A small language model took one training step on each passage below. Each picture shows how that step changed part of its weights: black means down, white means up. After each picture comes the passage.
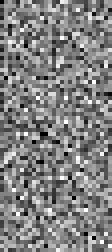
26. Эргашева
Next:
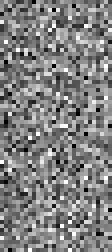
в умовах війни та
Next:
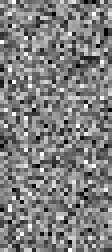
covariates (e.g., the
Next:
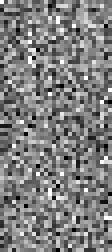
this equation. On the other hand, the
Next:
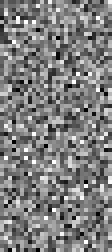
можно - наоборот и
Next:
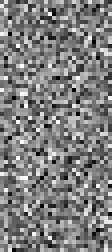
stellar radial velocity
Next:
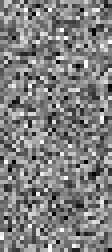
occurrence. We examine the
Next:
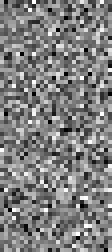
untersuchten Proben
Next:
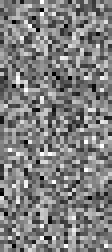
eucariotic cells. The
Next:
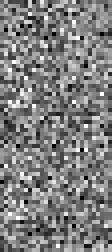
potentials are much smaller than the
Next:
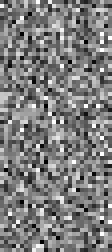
{journal} {Sol. Energy
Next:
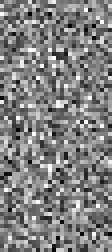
[que] exige nuevas
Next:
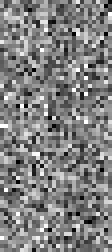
slightly more general set--up).
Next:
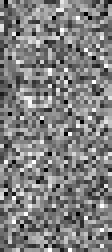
adequate for finding the optimal
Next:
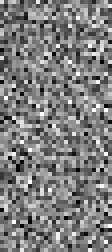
one of the leading asymmetric term in
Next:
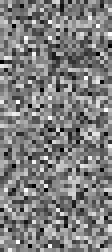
depois da missa, até os
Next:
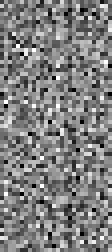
между государством и
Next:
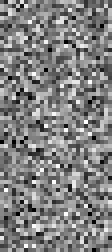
panorama nazionale,
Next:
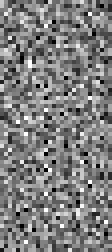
by using the energy representation $R_{u}$.
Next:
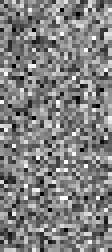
measured in intensity is non-linear,
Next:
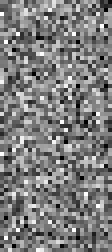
that the measurement result deviates from the
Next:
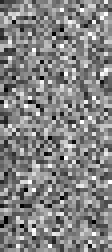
large and diverse training data, a
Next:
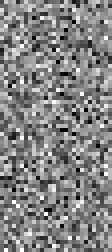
serwayê ji şiklê
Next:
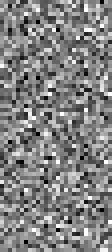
outbursts small (about
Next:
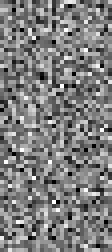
mass, the system is governed by
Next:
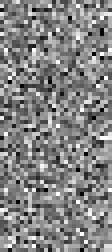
que me parecesse mais rico,
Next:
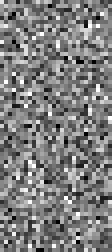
to change the TES aspect
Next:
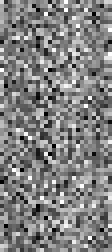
DEL RÉ, A..
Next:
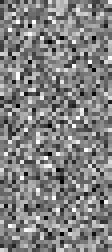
и актуальные задачи /
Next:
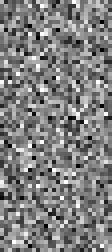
the temperature \be \frac{{\rm
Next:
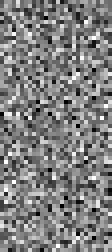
latihan di SSB yang
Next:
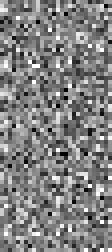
взаимодействия с
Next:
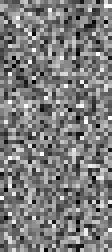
is an integral of the motion of the
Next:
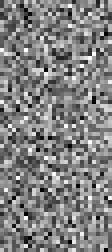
kelainan fisik tersebut
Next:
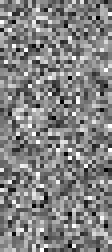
bias a period search to fit
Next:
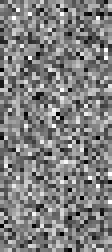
uma psicologia anormal, para
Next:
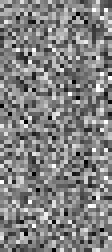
исследования является
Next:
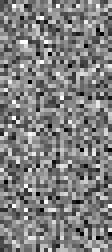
topological excitations of the $R$
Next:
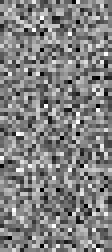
{Harrison}},\ and\
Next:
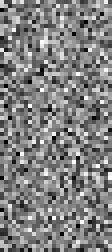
we see that the asymptotic
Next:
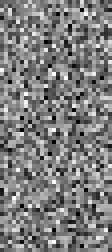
The explicit expressions for
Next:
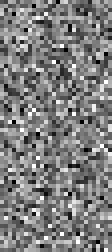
pay special attention to the formation
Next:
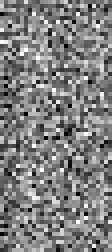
the night Earth data with the {\it
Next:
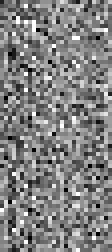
биринчи сўзларини
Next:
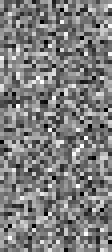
yil 12 noyabrdagi
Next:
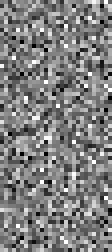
e o acidente de trânsito
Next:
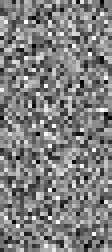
100% do quadro de dor da
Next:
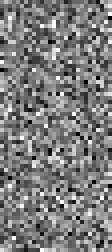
ijobiy o'zgarishlar
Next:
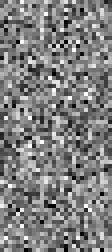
the PSM approach, where we
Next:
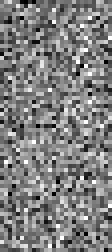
compared: \begin{itemize}
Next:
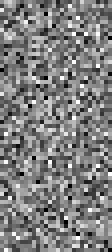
evaluasi. Alasan lain
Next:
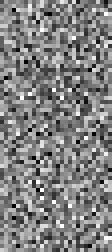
in stark contrast to conventional
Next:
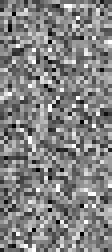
and understand. Consider again
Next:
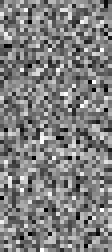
emission originates in relativistic
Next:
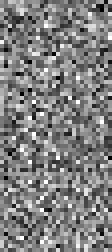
in the central region the rapidity distribution
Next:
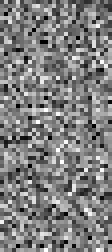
given to the participant, rather than
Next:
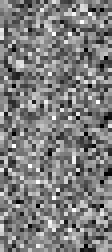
Saidova Surayyo
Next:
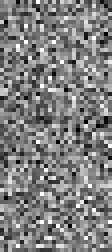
Presently, transformer-based
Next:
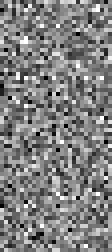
города, принимают
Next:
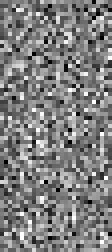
Center Region containing the
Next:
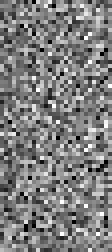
// Моделирования та
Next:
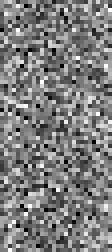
were acquired to correct for
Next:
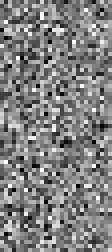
hasil yang didapat dari
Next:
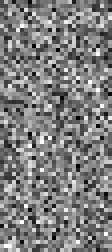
the current status of main
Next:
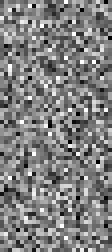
that gave origin to the star and
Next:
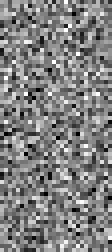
performing inference with high-dimensional
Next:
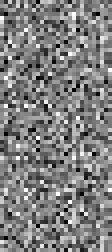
que es correcta en el caso de
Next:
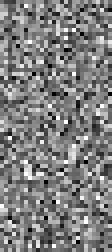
grain size observed by TEM.
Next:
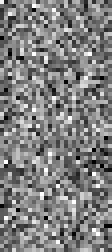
so large that the transmitted signal is
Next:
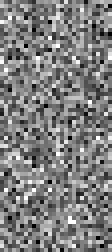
ambientes de serviço,
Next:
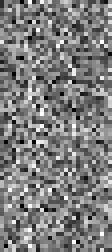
image, to limit the input data for the
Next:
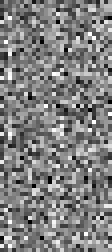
ijtimoiy tajriba,
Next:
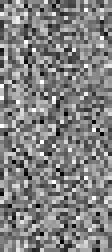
in these films are just
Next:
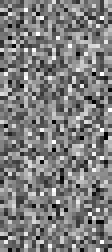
таҳлил қилинди;
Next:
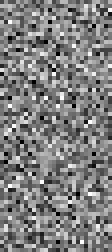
ishlab chiqarish tarmoq
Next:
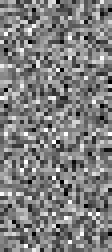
dos fenômenos.
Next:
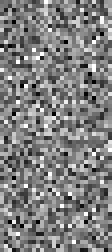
что можно и нужно
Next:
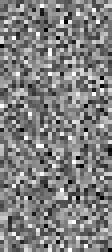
Víctimas. (11 de
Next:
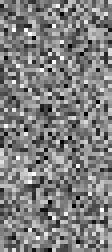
each constitutes ~20% of
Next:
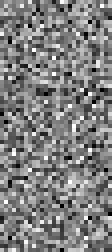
yordam beradi [2].
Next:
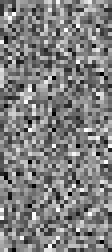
of the phase space densities. We
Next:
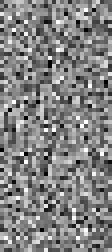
Hilfe von *neonion*
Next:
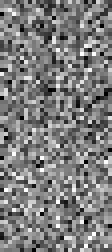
hareketler adaleti
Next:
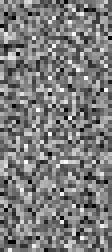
para casos com sinais e
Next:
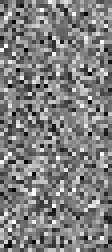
and Xie, Lihua},
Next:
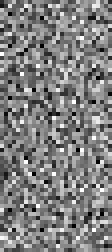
dennoch von den Autoren
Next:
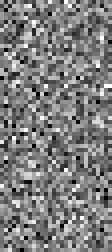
with the same units as in the Table -
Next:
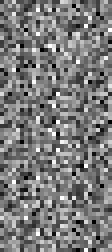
Амир Саййид
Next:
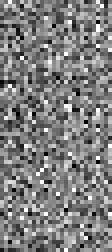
inclusão e permanência dos alunos
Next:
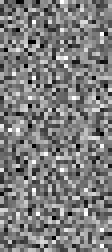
of this observation is the following:
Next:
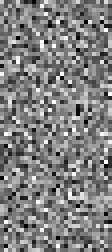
qutulib qoladi.
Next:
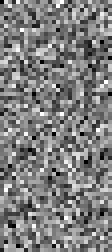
mayor comprensión general y
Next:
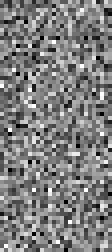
of the flaring plasma.
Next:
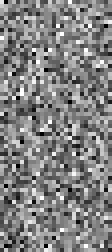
the national press. According to
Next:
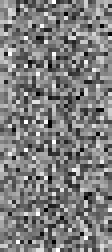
\nonumber\\ &\hspace{4mm}
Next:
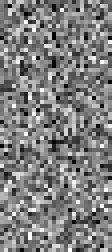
sur toutes les procédures
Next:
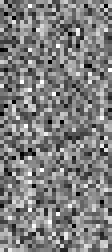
the full theory \begin{equation}
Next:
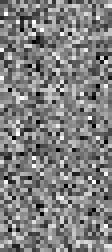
тактику, но при
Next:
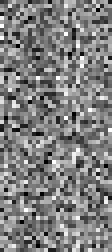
*Control Interno-Marco
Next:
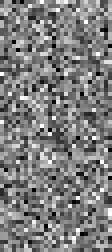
dominant foot, which relies more
